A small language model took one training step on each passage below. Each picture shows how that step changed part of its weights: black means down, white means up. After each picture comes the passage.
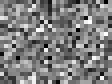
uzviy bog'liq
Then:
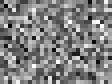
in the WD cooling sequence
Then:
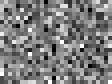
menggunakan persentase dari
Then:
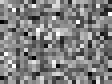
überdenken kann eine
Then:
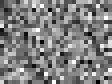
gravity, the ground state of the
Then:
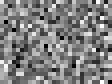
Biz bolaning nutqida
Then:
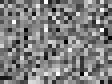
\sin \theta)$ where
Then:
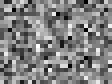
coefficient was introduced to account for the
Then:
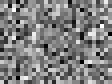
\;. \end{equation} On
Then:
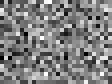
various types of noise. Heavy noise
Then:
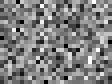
even in such situations,
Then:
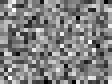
outra complementar de dois
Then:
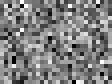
Int. J. of
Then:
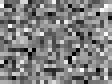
evolved supergiant populations in
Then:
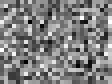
analysis of comparative genomic
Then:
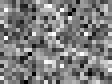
investigación para traducir y
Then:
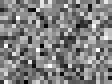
her/his position in the
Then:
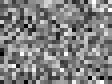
mm gacha boradi.
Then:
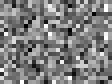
de la región donde inició
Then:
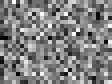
of the cg-N
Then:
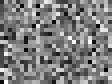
$\Omega_0$ only. At
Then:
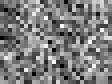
sphere is above threshold and the
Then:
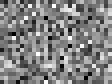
al.*,2016). As técnicas de
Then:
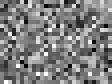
sublattices. These are respectively indicated
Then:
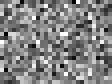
6 | Loop | N/A
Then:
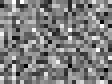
colaboram com a redução da
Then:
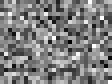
region which can be used to constrain
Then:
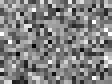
a helium core of a
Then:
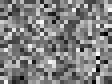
convert voltages to numbers
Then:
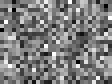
displacements. $\Delta
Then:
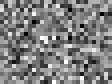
observations contributed to the discovery
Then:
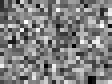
and is based on the x-ray
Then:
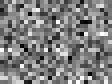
dont l'essence comme
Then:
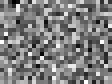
israelíes, el
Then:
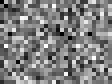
and band insulator (BI)
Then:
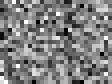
examples of radial mask are shown in
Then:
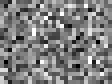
few tractable cases, such as
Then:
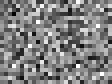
in screen space, to obtain
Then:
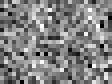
grand partition function for
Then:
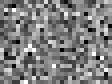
X_i \right ).
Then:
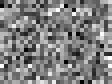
intensa durante a semana.
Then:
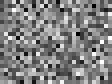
(STM) in argon.
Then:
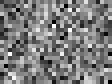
the $\theta$ field.
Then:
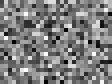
cause degradation of result.
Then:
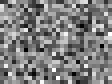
Santos y Miguel
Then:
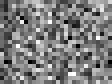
that the black hole vacuum is not
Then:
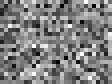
late-type spirals are
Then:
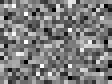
builders must keep track of how
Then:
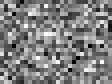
about 70 fs FWHM
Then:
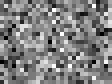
energy of a 4x4
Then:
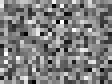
полива полностью
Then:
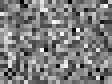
instance using generic machine learning
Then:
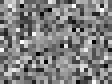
methods generate large systematic and/or statistical
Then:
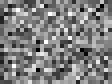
(E) Conseils
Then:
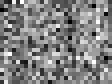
triad of 2-forms
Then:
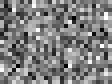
the SM, these states generate naturally
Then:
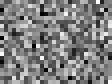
teorii Wielkiej
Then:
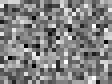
regions are pinned. An
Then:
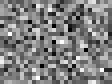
the learning rate were set at
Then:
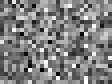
an indication that at least in this
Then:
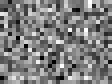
parameters $\vec{\lambda}$, such as
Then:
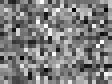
sifatida qarala boshlandi.
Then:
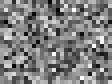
calculation are formulated to provide a transformation
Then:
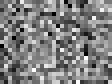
variation in crystal structure within each sample
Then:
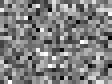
alohida belgilab
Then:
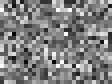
tomonidan qoplanishi mumkin².
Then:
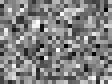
and p.adjust value.
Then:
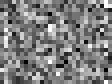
emerging between environment, speed of
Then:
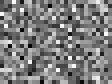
gives a similar string tension $\sigma
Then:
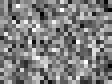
physiology, pathology,
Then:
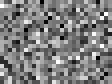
\kappa \sigma^2 =
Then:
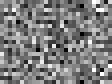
особенно, если в
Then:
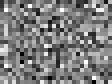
ногайської і
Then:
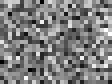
not admit compositional testing
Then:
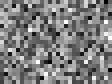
adolescentes de 18
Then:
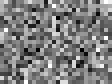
orders. Their theoretical description by
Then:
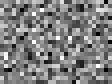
qualificação da assistência da
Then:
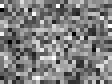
emotional pain: avoidance
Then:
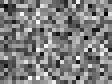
of Josephson energy
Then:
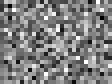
2 Lux ke(watt)
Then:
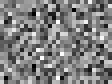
der Schleswiger
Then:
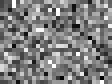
hadron $h$, experimentally
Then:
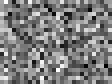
mesh adaptivity capabilities:
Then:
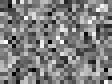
dimensions of $60 \times 60
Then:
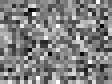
sistematis dari pengetahuan
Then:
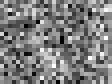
36 interfaces. Fig.
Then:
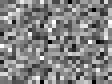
natriy gidroksid
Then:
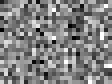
a comunicação direta entre docente
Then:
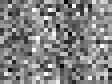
current path length along the top branch
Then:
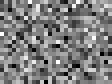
to maximize $P_S$
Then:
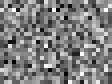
in terms of form and meaning.
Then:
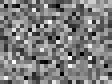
the SCL could become a problem
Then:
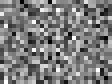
та пропаганду
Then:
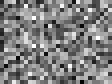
this per-topic density.
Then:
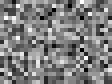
$^a$ Acoustic
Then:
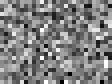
care face parte îl
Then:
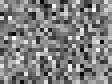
Starkman 2004 ). Figure
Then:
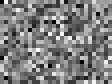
updates are negligible.
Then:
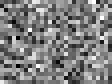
the same magnetic moment (the observable
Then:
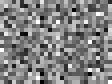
estatais acerca dos
